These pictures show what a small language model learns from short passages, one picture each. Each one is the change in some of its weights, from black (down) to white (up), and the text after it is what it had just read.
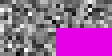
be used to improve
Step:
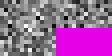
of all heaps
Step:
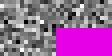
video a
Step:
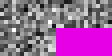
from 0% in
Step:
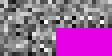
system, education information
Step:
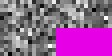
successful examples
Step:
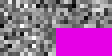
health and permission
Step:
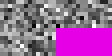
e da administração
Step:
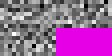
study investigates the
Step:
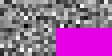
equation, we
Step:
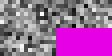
cobrar de
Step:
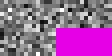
son derece
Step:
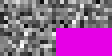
comprises about
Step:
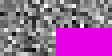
o profissional
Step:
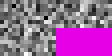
even gas). The
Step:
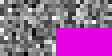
the Modern:
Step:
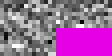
security strategy and
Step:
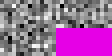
spray with
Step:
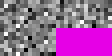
investor would be
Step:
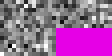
understand why,
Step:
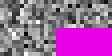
the animals
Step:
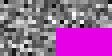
gathered was
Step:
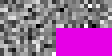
cycle of
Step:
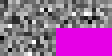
bu musiqa
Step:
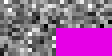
is determinism as
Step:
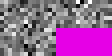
this, Lee
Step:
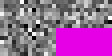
should the study of
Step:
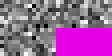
been carried to
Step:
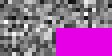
was diluted
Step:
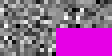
measured under an
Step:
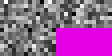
a process improvement
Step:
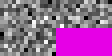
overhead over
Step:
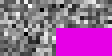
for bare
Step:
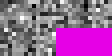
possible inclusion in
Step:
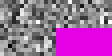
the whole
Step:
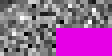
possible salt
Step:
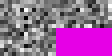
and maybe also
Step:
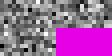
role and distribution of
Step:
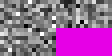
de los docentes
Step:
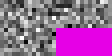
within the objective
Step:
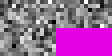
services of the
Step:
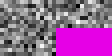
and ancient
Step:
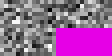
and refers to
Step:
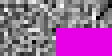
uning nomi
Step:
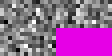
the salt
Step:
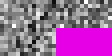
of interest Being
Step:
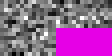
any association between
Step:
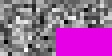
posted on
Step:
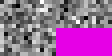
at the primary health
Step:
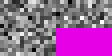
which elements are
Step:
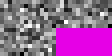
docena de
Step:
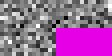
il rigore
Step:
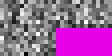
the research,
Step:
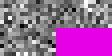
va dastur
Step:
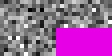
added. The
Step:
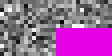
beide hier
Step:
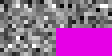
do interesse,
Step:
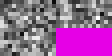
between production and
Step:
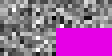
size classification,
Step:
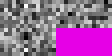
la interacción entre
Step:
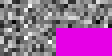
probably due
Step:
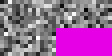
uma sociedade
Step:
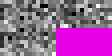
(51 percent
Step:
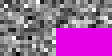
model is computed
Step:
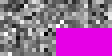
and presented in Table
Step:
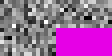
oshirish uchun
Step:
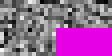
layer collects
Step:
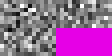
la zona de
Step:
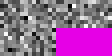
its severe
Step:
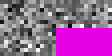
— Spot
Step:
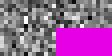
propose the main
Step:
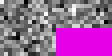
Indian people are
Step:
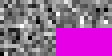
EN4 where
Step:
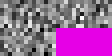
no plano π
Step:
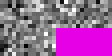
& Page,
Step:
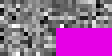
le capacità
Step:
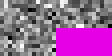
conexión más
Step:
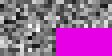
mm in
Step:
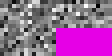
is a simple
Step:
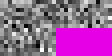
nos dentes
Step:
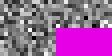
an accuracy of
